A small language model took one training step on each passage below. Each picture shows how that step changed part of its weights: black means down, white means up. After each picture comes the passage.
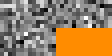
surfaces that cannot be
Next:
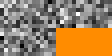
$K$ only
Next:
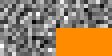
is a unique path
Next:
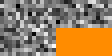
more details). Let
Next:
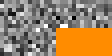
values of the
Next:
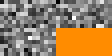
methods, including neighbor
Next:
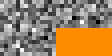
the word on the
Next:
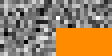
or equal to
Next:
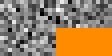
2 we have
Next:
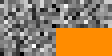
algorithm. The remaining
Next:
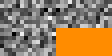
any non-zero
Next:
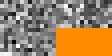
analysis (shown
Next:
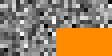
classified as
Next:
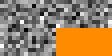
same location. We
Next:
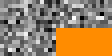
if $x <
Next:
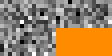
Thus we may assume
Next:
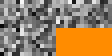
in the index
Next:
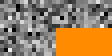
following are equivalent:
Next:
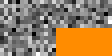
are therefore characterized
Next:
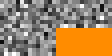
the Instituto
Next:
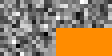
a nilmanifold
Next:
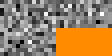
very interesting, and
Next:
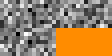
is discussed in section
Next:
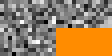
endowed with an affine
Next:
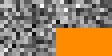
B has found
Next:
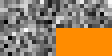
if in the diagram
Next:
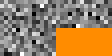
PDE with random
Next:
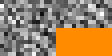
point, that
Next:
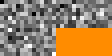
conditions to be
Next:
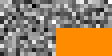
structure {\em marked
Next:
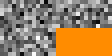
metric such that
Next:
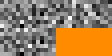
Similarly, one
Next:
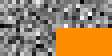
of the statistic
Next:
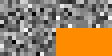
from model theory.\\
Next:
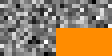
natural to use
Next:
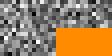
with $n$
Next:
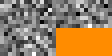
such that for every
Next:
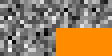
canonical symplectic form on
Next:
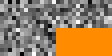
have assumed that
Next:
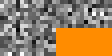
the utilization of
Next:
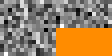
as we assume the
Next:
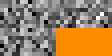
by the same
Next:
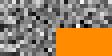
of accuracy, and
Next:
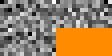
excitation conditions
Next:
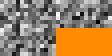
the induced metric
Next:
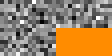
With regards to
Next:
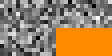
its numerical invariants known
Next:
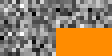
with fixed asymptotic
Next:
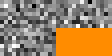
{\it level of
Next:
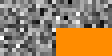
circle (\vr);
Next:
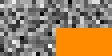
length 2) may
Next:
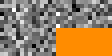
draw spectral consequences
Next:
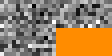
We will use them
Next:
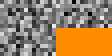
to the estimation of
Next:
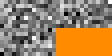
and the other is
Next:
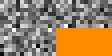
the initial data of
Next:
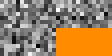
the University of
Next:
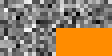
and only if there
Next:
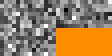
a derivation of
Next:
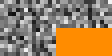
to focus on specific
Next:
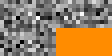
generators and relations}
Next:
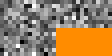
out, let
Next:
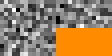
1$, the family
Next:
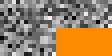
all analytic functions.
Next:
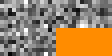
lines above the vertices
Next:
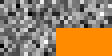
here, by the
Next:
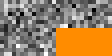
and maintain a
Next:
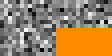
is arbitrary,
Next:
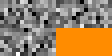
by Liu
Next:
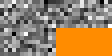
$i \leq
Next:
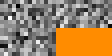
result is the following
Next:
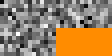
large number, whose
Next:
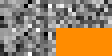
School of
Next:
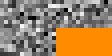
closure \ of \
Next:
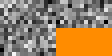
$A \mapsto
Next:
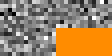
products up to
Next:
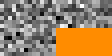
turn the equality of
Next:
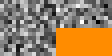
that the path has
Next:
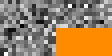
Let us define the
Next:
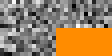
of spaces more
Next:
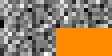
is also a
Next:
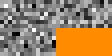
{\bf \nabla
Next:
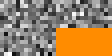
the rest of the
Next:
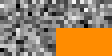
this case,
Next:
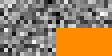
$f \otimes
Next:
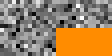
of radial functions as
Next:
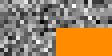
where $\langle
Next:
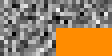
\lambda (\lambda
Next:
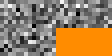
A \) is an
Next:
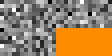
hypersurfaces with constant
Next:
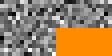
examples are correct.
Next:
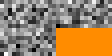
column of the unit
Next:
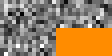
and prove that the
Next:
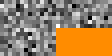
these uniqueness results,
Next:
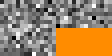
an element of the
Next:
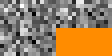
with the claim in
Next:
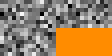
chosen such that the
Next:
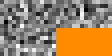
as follows.
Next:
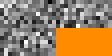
$F$ be
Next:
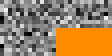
we can relate
